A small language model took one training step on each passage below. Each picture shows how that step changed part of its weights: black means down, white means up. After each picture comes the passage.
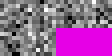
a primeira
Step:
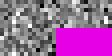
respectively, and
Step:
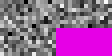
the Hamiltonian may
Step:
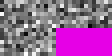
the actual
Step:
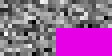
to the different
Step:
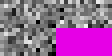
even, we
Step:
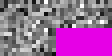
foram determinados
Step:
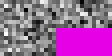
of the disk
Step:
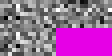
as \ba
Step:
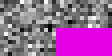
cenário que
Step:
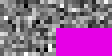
the transverse velocity
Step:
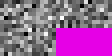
fue un
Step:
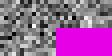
shorter than
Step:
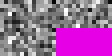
« travail
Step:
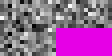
pursues further
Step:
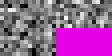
va Hayder
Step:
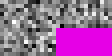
is used.
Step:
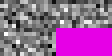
não por uma
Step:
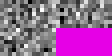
can be reached
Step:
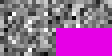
diffrence of
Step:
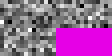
importance in
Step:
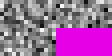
sample of the data
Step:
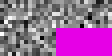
türü bir
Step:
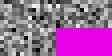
Journal of
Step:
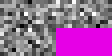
values. On the
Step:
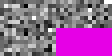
rest in the
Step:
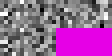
which the internal
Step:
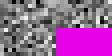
by $\tau
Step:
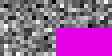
the QCD
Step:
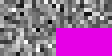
curves during an
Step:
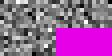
the Wiener
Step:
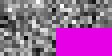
of the Weiss
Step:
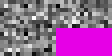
in the range
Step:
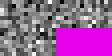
be a correct
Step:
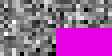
and, if
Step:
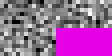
order data of the
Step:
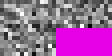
on the temperature dependence
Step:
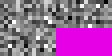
and Social
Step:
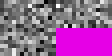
tym, co
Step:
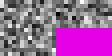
transformation estimator
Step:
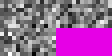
evaluar y dar
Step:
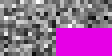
the trusted
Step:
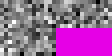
and products
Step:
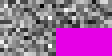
continuous distribution gives
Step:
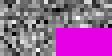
decay as a power
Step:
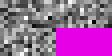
this study, we
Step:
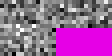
the dataset
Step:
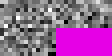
da saúde, como
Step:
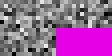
event weight
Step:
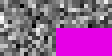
the analyses
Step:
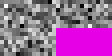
esta população
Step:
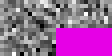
information, and is
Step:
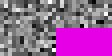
the solutions presented
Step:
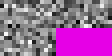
intersection of the
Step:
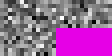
% The transverse
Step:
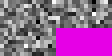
least this number
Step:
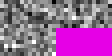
7 соли
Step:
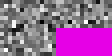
por outro,
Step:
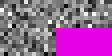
de mayo de
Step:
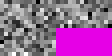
constructed from two
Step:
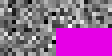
\tau =
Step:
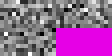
peak centered
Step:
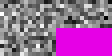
uma panela
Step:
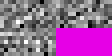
$h$, with
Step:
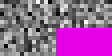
que está
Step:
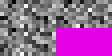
\\ \hline
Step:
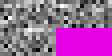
B. für
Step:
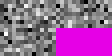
signal and the
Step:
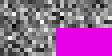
\eeq In
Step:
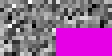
karakter van
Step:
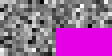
not legally
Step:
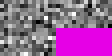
phases. A
